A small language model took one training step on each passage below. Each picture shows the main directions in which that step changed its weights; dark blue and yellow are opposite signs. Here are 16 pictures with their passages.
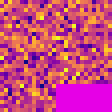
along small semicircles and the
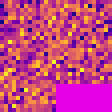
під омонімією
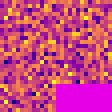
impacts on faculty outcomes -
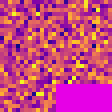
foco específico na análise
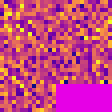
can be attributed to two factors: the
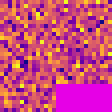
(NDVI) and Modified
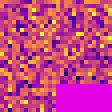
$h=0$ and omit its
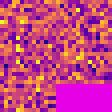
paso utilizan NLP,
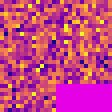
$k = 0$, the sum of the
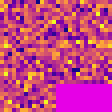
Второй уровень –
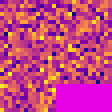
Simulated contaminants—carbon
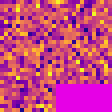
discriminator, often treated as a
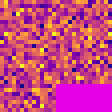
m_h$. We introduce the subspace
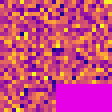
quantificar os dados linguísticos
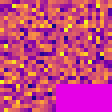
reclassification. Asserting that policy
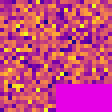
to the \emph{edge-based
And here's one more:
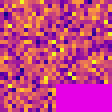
representation of the data, improving the
